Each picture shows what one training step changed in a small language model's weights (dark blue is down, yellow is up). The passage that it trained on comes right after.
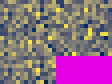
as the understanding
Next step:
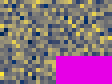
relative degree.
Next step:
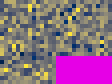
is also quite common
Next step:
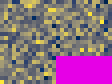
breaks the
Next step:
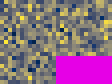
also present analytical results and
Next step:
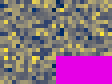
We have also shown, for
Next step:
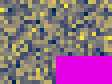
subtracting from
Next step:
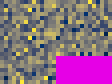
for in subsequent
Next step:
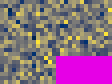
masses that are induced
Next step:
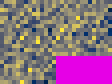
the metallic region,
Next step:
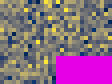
values of $\ath$.\\
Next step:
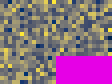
an inverted sample
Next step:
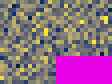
same temperature as the corresponding
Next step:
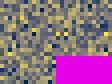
temperatures, including
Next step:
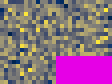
D} {\bfseries
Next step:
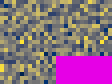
framework, the
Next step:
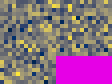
towards each other
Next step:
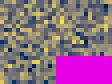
our assumptions during
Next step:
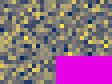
in the one million
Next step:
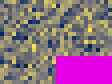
with the growth of
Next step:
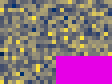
lattice spacing
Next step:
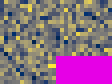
has shown good performance in
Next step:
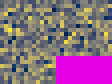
AI paradigm
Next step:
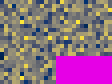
undeniable fact
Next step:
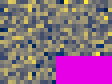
is expressed as a
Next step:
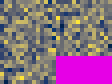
\right). \ee The
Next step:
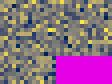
behavior. It is
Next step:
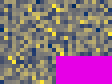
to a significant increase of
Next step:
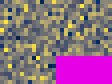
magnitude or
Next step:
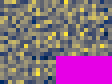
we get an expression
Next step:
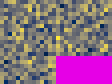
is chosen, the
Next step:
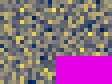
in unstained brain
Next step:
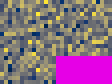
CF is free of
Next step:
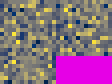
{Measurement of
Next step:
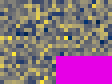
that such a naive
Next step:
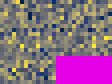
they also noticed that
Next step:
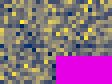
are the $\mp$
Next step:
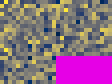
cancelled. This
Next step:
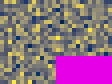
we discard the first 200
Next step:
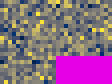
flux. For AF coupling
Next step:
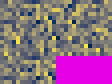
strata that corresponds
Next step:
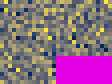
degenerate. The other
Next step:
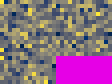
de Physique
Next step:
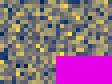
mass splitting between the
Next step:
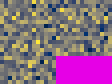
parameters under each noise
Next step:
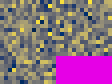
focussed on
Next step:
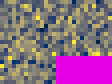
difficult to realize
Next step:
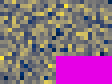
branch, can be
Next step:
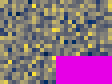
known. However, in
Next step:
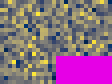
regions of parameter space
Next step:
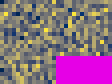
Hill's polarization
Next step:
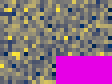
90% while the
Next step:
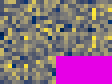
we can expect that when
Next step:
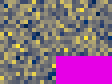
from the fact that each dimension
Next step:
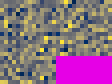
state HS group.
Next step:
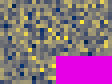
behavior is observed in
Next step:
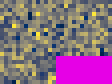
rate cooling is
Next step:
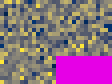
quantum entangled pairs
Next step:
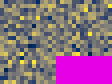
to recall that,
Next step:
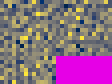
data collection of
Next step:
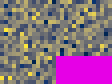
by the total observing time
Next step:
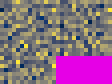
correction consists in the
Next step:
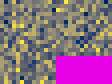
main subevent from
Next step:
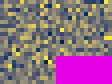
restoration area
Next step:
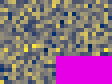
the solution is invariant
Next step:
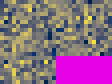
can be done as
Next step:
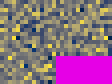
the mass model. The
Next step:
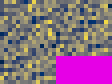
we will investigate
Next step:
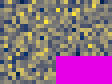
where many studies
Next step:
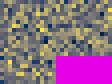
radiation losses from
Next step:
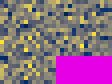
on the possible values of the
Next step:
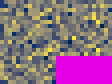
In this paper we aim
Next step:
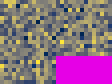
function. In this feature they
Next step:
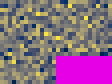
hint at an additional
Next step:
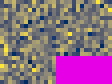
of the PSF.
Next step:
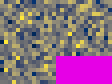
lifetimes of
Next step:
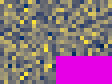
the hermitian
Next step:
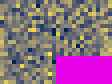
the collinear jet
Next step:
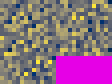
other SUSY particles
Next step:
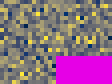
while the sample is at
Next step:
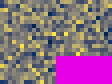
and to a sequence
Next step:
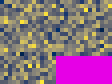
for encoding a
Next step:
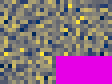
shift, which is
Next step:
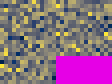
in CNDs.
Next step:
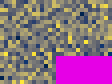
the Gaussian
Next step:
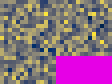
observables like decay
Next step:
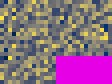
explain the dilution
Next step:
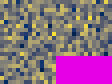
particular, 1.5
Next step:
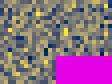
strength is given
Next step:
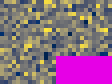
with the density matrix of a
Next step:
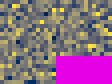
tested to a very
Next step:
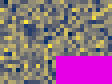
than the sizable value
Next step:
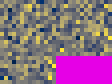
then additional bounds may
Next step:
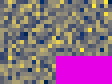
exchanges, as
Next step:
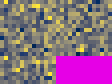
not synonymous
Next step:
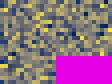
We calculate the sum
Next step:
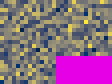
the action of the
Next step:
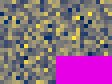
thermal entanglement,
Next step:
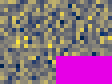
perturbation theory. The
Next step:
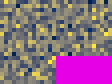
shown that this can only be
